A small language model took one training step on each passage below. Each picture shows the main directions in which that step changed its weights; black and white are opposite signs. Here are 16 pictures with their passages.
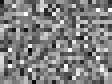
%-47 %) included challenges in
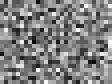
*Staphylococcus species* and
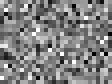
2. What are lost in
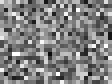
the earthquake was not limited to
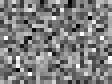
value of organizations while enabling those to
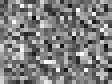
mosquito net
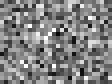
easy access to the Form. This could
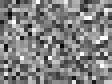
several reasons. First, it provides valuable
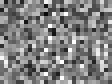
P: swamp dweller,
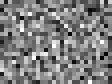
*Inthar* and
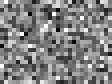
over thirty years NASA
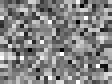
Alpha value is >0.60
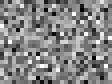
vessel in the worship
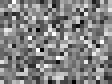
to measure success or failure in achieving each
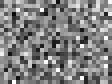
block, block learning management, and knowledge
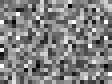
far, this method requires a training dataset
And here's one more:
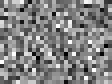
B. The final data release of the
